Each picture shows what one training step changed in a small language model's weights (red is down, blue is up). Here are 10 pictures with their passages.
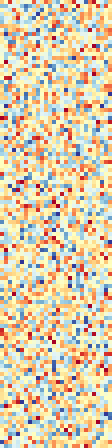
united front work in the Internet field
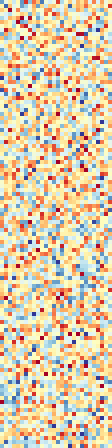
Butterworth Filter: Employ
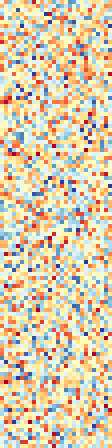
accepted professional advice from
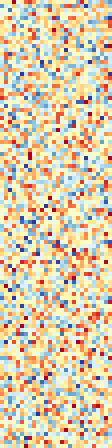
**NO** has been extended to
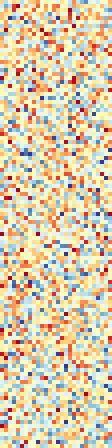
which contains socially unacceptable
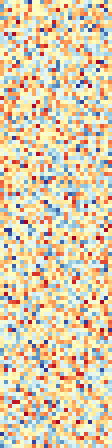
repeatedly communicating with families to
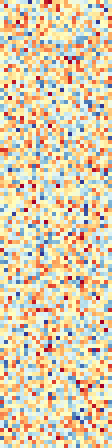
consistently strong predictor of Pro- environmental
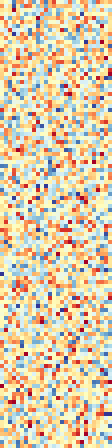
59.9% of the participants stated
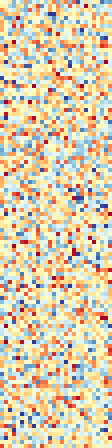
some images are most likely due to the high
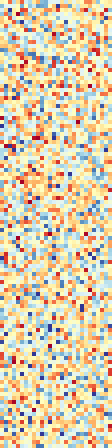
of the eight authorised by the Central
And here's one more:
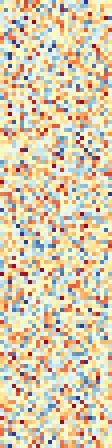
their goods, such as in a town
